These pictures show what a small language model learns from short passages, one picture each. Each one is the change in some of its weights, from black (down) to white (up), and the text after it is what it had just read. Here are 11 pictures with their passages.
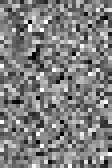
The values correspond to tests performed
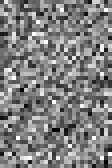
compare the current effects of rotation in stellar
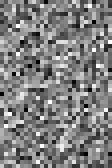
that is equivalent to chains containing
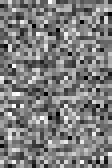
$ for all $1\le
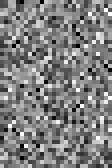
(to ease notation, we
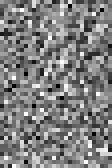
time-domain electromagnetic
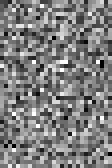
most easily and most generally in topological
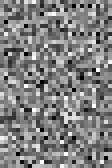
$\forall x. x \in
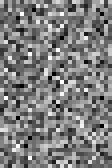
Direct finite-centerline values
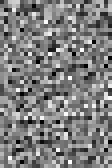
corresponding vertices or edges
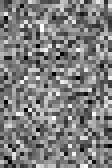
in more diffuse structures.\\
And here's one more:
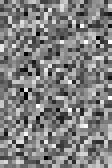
and is typically effective in
